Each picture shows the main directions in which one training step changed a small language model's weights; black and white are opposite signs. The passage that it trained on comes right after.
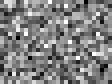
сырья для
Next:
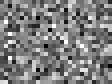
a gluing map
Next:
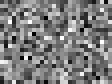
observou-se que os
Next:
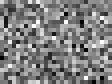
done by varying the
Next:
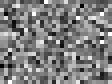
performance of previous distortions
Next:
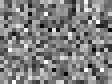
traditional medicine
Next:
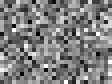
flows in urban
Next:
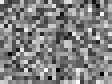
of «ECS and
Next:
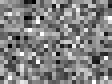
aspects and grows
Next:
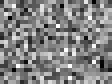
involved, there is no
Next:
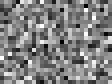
Bus. Permit
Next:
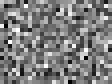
de envidia a las
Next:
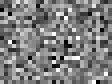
$v_{\epsilon}$ is the
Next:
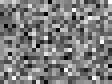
Barcelona for
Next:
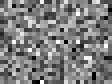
over to the defects in
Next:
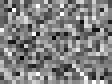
electron ground-state
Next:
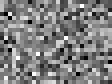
a time-invariant
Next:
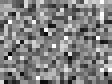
from the aftermath of a
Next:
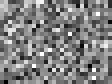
distribution in galaxies
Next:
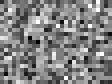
Specifically, in
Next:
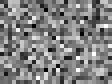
the third week and
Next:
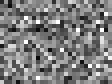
given contradictory
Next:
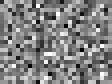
the exact result for the
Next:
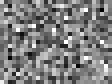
M, Buss M,
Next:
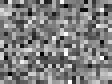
How do these risks
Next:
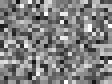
A key contribution of the
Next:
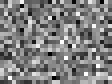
and the trade-off
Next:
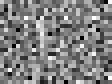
university who study
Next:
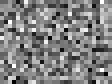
from the economic,
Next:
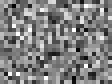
R3) were tested
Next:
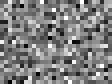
to the Local Group
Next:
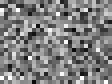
i mogućom
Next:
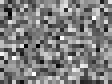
productivity and profits for
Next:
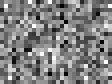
of a bond. Thus
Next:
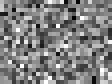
sure what I'm
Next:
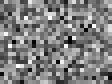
países no
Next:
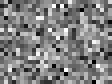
chips (Rare
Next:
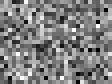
stage operable cervical
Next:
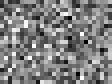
momentum and the
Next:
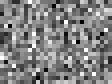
by a transponder,
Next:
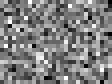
calidad de concentrado
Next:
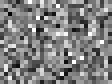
is written as
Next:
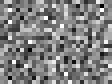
Note that in order to
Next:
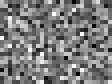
avaliador deve
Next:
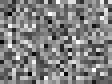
ser alcançados por
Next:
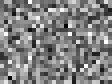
(H. Leder,
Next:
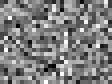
aantal mensen
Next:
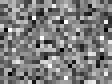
by the creative practices
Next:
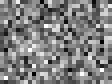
the expansion, as in
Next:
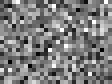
correction was applied
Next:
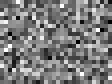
circuit is
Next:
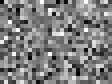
right. The appearance
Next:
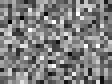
redesigned to
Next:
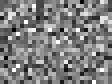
showed that the specific
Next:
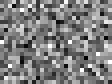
to cite our paper
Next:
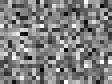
amygdala of
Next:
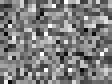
of the state, and the
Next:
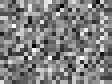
recently received some
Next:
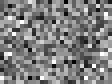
If acquisition was
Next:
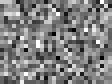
physically reasonable
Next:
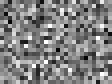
the SBR of the
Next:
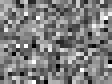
reproduction system under
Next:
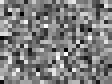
management, structured
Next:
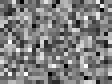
initial error tolerance
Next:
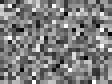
external auditory
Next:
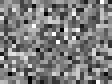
study discussed the study of
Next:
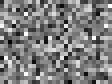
of the scapular neck
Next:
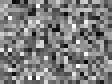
given $n$. Similar
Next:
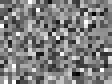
pada Anak Usia
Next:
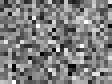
expansion changes
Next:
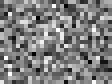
loadings, it was
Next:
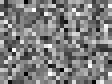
of the mitigation to
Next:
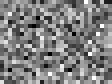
the fringes in
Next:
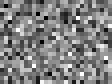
worry due to the
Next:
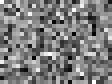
the chi-square
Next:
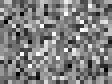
presented in Figure 3,
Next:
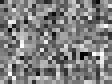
the sustainable management model
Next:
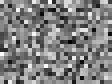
period, intended as
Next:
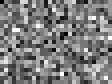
o alcance de um
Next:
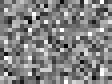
— не только
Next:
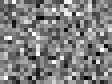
corresponding differential expression analysis
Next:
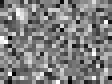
dasturlarini keng
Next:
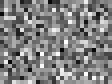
в систему
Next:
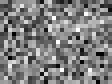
that only the pilot
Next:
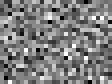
be dominant process for
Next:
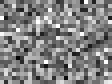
Thus, affection
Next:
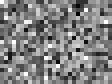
have refused to give
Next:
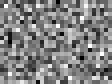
preocupan, sus
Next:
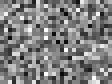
understanding for each other
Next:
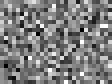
the performance of today's
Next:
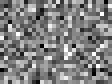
of the MPTN
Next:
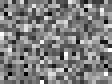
sprayed to the
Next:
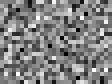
does not mean that the
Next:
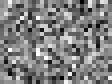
description are discussed
